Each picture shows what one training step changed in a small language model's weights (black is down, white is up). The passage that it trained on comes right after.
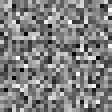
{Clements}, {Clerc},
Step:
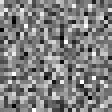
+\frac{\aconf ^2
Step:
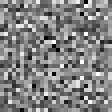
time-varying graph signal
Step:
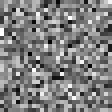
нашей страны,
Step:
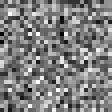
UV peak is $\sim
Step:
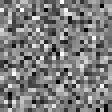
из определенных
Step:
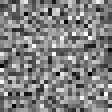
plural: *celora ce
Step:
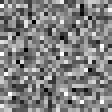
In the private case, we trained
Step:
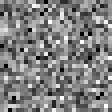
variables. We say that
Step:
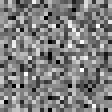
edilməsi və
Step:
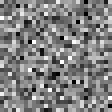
at the next step. In the
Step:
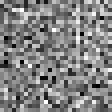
proved in 1983 that the law of
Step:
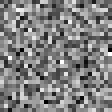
are left with a single vortex
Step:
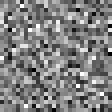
from the CP method are somewhat
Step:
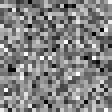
controversial that anything in
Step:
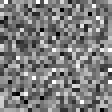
vector bundle $E\to M$
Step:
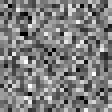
xududida o'ynash va
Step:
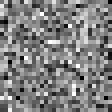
cluster space density of 2.9
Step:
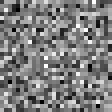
two-component fermions
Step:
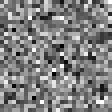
$g:X\to S$ is
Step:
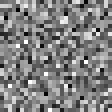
servizi riguardanti
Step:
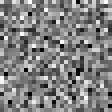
\ref{theorem:ACH}. As
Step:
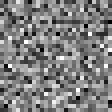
way. The aim is to solve
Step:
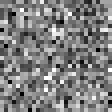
now note that $H$ can be
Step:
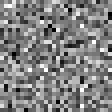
we consider the mutual information per
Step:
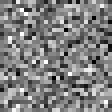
які управляють
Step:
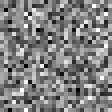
Via Carlo Alberto 10\\
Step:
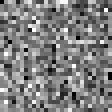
out. However, coherent back
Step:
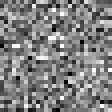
for buoyant rise to the
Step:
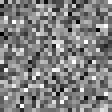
at most $L(m,n)$
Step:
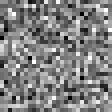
find that in total, our method
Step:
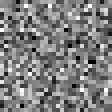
принятия решений»
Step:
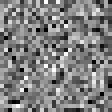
before verifying their
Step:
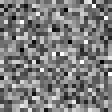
a minimizar os impactos
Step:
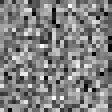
an arbitrary matrix from the $
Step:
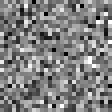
around the minimum of the potential
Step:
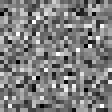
scheme at the renormalization
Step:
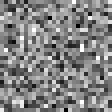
indicate that the local electric field
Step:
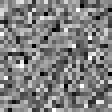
verified by comparing the
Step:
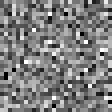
measurements of the microwave
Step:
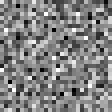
\State Solve the
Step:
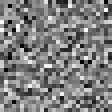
Spearman's rho dengan
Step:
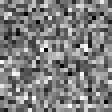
desenvolvimento e com a
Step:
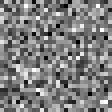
comparison in Table~1,
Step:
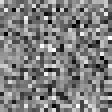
predicted diarization results with a
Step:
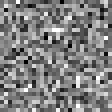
A. Toriumi,
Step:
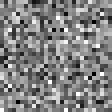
at least - the bright star from
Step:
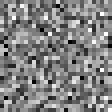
of binaries before they
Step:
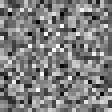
isotropy condition is a purely
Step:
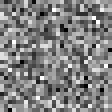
argument briefly.
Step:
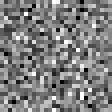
proposed RTM-based
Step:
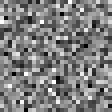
China (No.
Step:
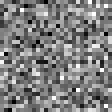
images using the keyword
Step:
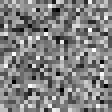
Two notable exceptions are
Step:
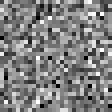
of a CSTF as a reference
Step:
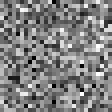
also highlight the complementarity between
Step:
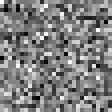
Abell 119, were presented
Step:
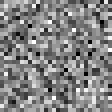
Dirac equation for the electron field
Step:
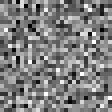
munosabat bir integral sema
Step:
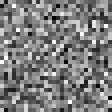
measures $F,G\in
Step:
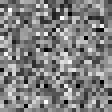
\be \label{gfgf}
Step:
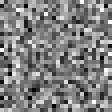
of the corresponding ground state at $\delta =
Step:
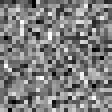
is limited in scope and
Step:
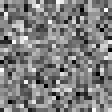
= 0.34 mag. We also
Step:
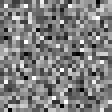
per second decreases gradually, which
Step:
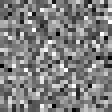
factor of 150 (vs.\
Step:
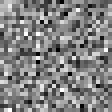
Edgar Sapir ve
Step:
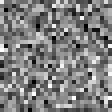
familiar Krawtchouk
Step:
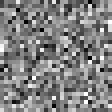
Workshops hosted at
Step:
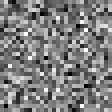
la lacuna che vorrei
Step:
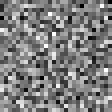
esa ularning bilimlarni
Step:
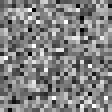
marked by the red dashed
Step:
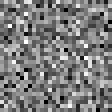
do'stiga ochadi: “
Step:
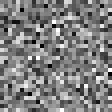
$R_{\gamma\psi}$ measured by
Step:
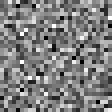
FLRW metric ``blew
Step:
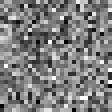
the RG behavior for a a
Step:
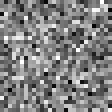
extracted from measurements performed
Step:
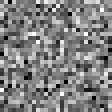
every $s$ we have that
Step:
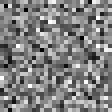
virtue of the layered
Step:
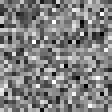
of the vector bundle. Next
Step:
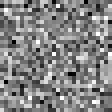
that are ideally suited to
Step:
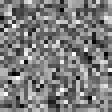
be the maximum mean flow
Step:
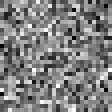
contribuir para que ataques
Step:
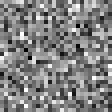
postpartum. We can see from
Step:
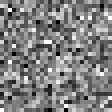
math dot rutgers dot
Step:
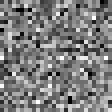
solved by iteration, as
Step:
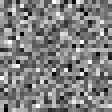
$\mathfrak{sv}$ has a
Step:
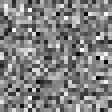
A step-reinforced
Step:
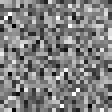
\mbox{ weakly in }
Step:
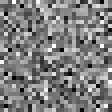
diffeomorphic to $M_\#$.
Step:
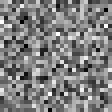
flyuslar. Ularning
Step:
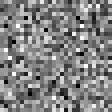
(note that in the one-dimensional case
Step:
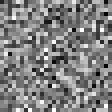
one side of its boundary.
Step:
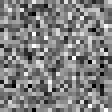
eigen baan te zien
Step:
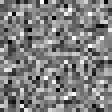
of uniform hashing is quite
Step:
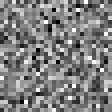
is grateful to his
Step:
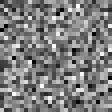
orthogonal multiplications
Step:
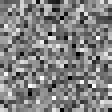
(electrons created
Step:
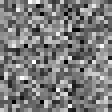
привычек; учить
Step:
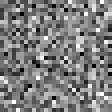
\begin{equation*} Y\ =\
